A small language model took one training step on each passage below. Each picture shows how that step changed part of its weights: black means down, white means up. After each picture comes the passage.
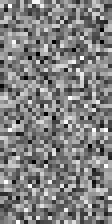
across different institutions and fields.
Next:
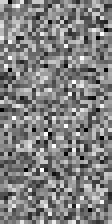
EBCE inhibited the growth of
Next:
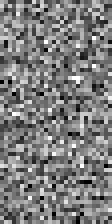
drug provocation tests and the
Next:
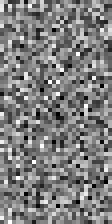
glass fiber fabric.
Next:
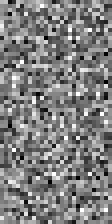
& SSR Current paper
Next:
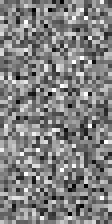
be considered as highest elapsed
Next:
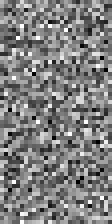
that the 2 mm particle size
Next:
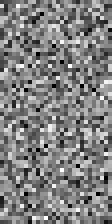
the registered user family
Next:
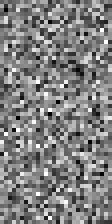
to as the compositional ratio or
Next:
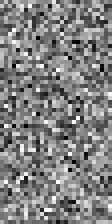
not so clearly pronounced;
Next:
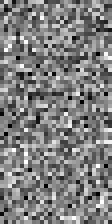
of Technology, people are more likely
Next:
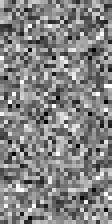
is R&D expenditure.
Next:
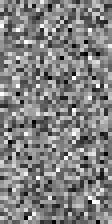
5 Partners (FR,
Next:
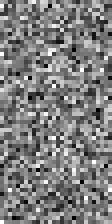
these emissions are quantified. The
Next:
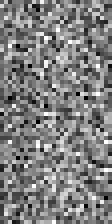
helped in the making of modern
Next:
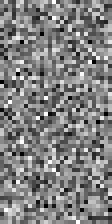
engagement with stakeholders in a
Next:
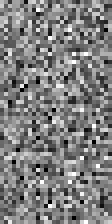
*Mechanics of Materials*,
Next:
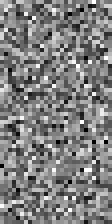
direction 240° , both are
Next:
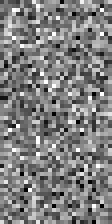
of density (identified by p
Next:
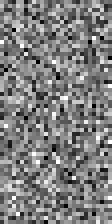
diverse environments for further sustainability
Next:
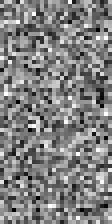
bleeding or hollow
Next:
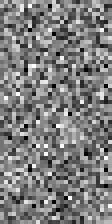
not only study, but they live and
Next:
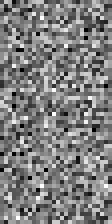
of the strengths of both data
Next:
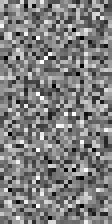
14, 1], a significant number of
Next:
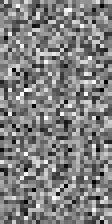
by the teacher within the subject in
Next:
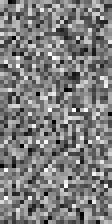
Potential future developments may include the
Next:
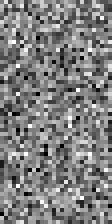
delighted to greet you on the
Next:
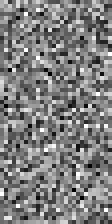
\text{Fan speed} &=
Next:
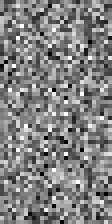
a correlating transform. The
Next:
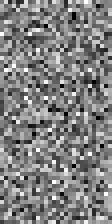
are unavailable. Based on the
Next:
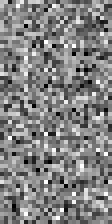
Zeveleva and José
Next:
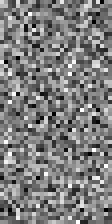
frontal and temporal lobe
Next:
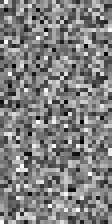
like a constant times
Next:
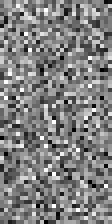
(<30 sec to negate iodine
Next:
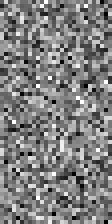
archived version of the dataset from
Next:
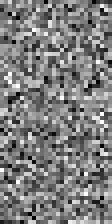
and oil palm frond has
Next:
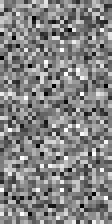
as the cost) of the payload
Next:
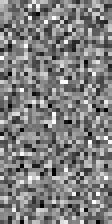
– Webster's Online
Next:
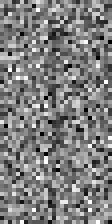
on Yosypivsky
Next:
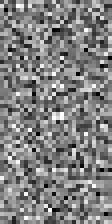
questions, most often they collect
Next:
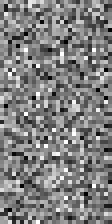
domain enrichment, and
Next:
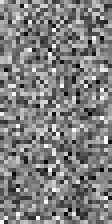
(corino) and dark
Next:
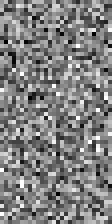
transients are recorded by an
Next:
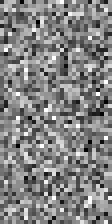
with significantly shorter learning spans
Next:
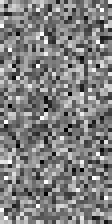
2009). This suggests that reduced
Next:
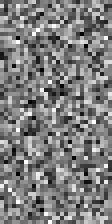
the art provided the fourth
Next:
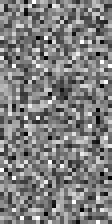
sub-signals for the test. Figure
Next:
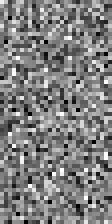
Our proposed solution on knowledge representation of
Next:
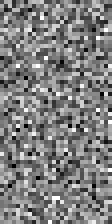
of knowledge transferred to students in order to
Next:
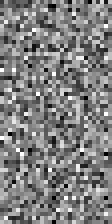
and five with Spain, 21
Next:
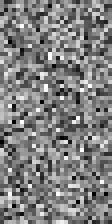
a new sensor as soon as possible.
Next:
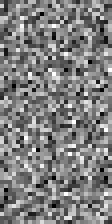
the biggest benefits of the
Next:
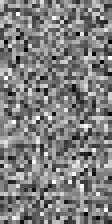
acquisition devices and without model
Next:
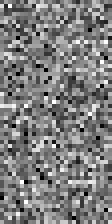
between cut-ups and modular
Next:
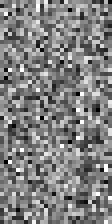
vector research wiki -
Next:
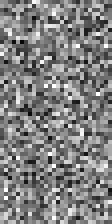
and future generations. The wide spread
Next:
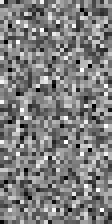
carbon foam was 3.7
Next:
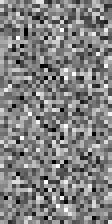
extracellular enzyme
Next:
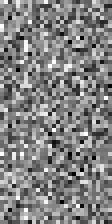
For example, when teaching Unit 3
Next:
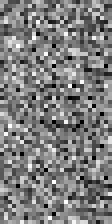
for staphylococcus
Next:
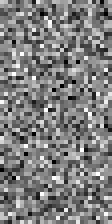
cm to a coagulation bath
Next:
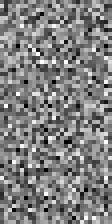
the concentration of toxic
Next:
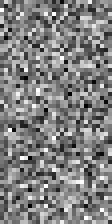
shifted the operating context of
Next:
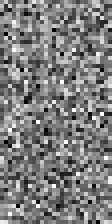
cooperative protocols, a
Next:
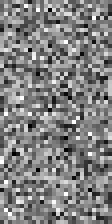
incomplete, so players can
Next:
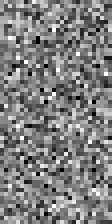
expressions pertaining to the
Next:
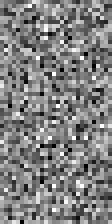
and Validation; (4) Data
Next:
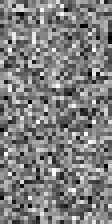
protein content of imported
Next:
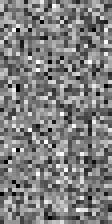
conventional, inefficient research
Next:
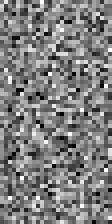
field studies are well suited if sufficient
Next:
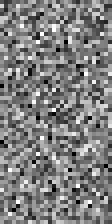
the system can be easily deformed
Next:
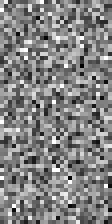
future return period of the historical
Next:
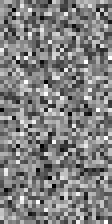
cultural representation. Some point out that
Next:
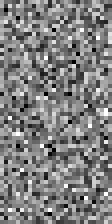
on OSM contribution types that focused
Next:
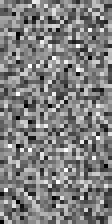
and to provide intervention functionality, with
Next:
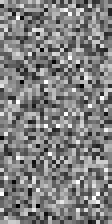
state estimation and forecasting, with
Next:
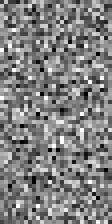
students before their grades start to
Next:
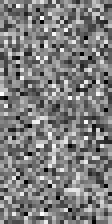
impact of financial leverage measures on
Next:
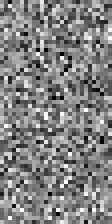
named as first directors. The
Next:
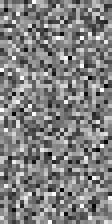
in India. According to the
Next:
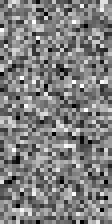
Microwave Magazine*,
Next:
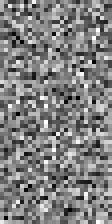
mining tools and the analysis of access
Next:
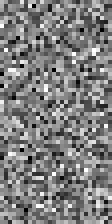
6 but substituting the
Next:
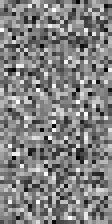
and equipment) were previously considered
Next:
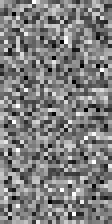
and group III, IV and V were
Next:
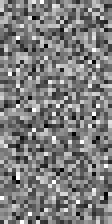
simulation has been performed to verify
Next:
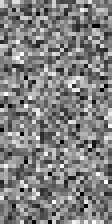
annotation and retrieval
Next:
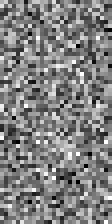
finding on functions with branch
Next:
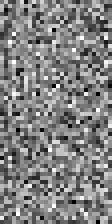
heavily on measuring the extent
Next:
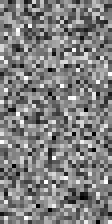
cytometer prototype
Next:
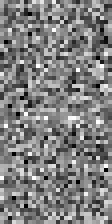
training phase and the binary
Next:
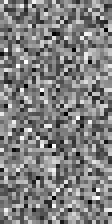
process was performed until to get
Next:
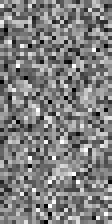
be beneficial to adapt the methods we
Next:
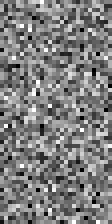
examples of changes related to the topic;
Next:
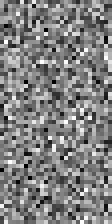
at constant concentration of
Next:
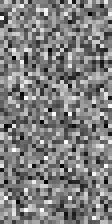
Hospital. Statement of
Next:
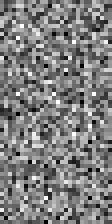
a serious drive to focus on
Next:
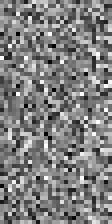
or even to argue a legal
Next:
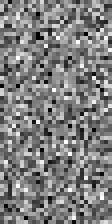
hierarchies, from the species to
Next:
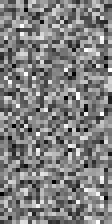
gamma function. It is worth
